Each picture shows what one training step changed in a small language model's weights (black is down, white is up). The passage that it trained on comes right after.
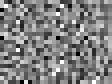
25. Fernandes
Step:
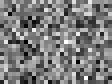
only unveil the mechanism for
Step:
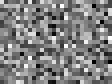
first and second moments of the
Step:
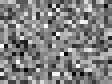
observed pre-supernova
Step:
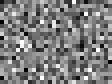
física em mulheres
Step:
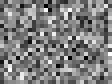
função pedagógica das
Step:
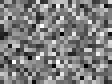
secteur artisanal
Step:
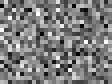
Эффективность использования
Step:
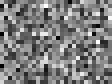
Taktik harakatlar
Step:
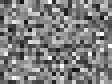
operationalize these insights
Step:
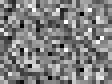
computational power which did not allow for
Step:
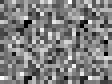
- Amirrudin,
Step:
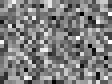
at 3 K, while red
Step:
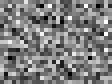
heater above these regions.
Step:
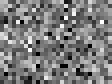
outcomes are determined by a set
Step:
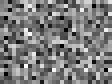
of quantum information theory. In
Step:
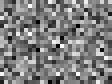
using the IRAF code
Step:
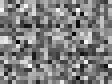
is implicitly contained in
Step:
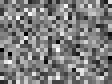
na formação escolar.
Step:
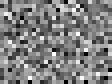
bahwa festival ini
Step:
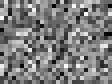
diagnostic diagram analysis described before
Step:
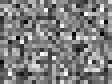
material. A assistência
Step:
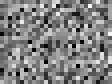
yapay zekâ ve
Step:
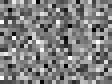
Хилковым и
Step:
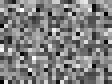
and organization are recorded
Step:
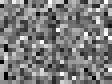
Recently, we derived the
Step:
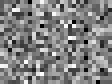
tanlanishi jihatidan
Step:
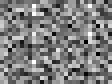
ichki hissiyoti bilan ular
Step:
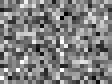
the focusing of radially polarized
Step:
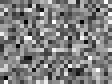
laboral y disciplinario;
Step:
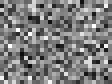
these advances, most existing approaches
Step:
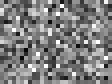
9. Finalmente,
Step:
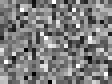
incidence ($k_y =
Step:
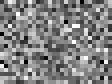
у нас), кто
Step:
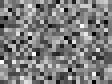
of compact object binaries'
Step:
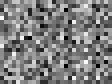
of maximizing the achievable
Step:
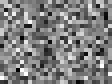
va seriallarning
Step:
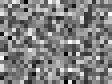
сетях, связан
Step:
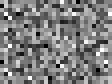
multiple harmonic components in an
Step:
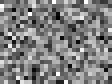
поведенческой экономики //
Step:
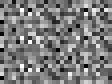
THE WTO TO THE
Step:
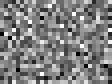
с обозначениями
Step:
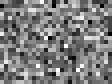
$T_c$. When
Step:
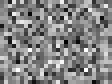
подсистемы в
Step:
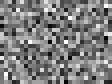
door een scherpe
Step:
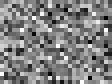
мифологик ва диний
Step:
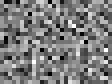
tanlab olindi.
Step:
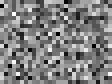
particles but also be efficient in terms
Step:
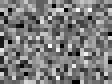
are chosen such that corresponding Gaussian
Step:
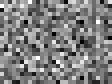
formed. Social factors
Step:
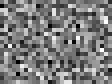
flows never lead out of
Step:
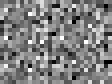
reducing model size using depth
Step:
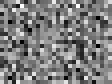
%), encontramos una
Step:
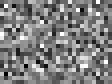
0. Таким образом
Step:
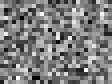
recycles the MCMC
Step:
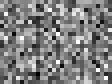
the additional light coming from
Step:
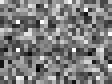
star was determined by the fast
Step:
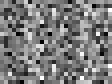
presence of magnetic field of arbitrary
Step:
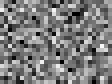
modes at solid nodes are offset
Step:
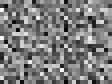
occupancy changes slowly at
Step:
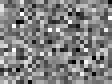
виконувати певний
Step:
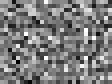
value of $\beta$ particularly may
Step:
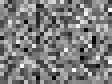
with a number of galaxies having
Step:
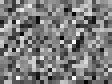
the guide provided by the
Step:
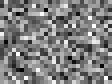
berdi. O’zbekistonning
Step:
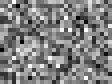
uma variável, geralmente
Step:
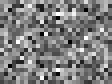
of mailing of the
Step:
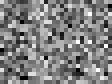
plate (black lines).}
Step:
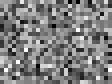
normal star of 3 \msun
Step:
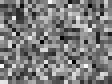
One is \begin{equation}
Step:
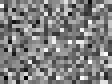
(\textit{Save evidence's
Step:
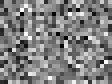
компанії (Service
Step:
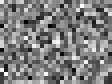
even in the BPS limit these
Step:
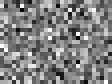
У зв'язку
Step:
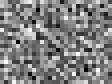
and Kerim Suruliz
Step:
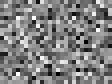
nazar solaylik.
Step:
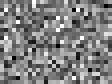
três mães e um
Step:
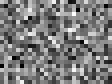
our model, removing the edge
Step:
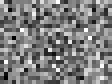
(wage) as given and
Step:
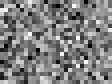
% whose parameters are learned by
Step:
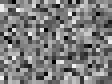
will then be different on the two
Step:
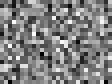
shuning uchun har doim
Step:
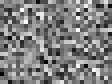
диагностики и даны
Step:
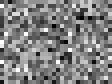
ranking systems from repeated
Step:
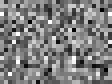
\textbf{(a)}, black
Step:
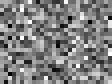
также несколько
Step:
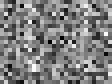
available energy for light and heavy
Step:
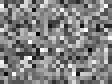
was tegelijk met een
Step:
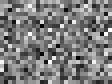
of the new steady state. In
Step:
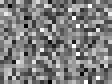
ijodkor o'z
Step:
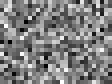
& \end{array}
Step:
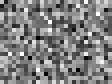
Jawa, janda,
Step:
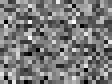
the research is due to the fact
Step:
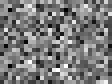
of the oscillation due to
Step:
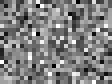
Método* 2.
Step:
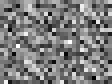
formulation of the problem. The
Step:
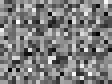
for the dual, it reads
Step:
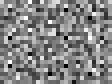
Science and Research. – 2024.
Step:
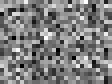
pneumonia and
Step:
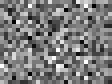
of further molecular features, particularly the
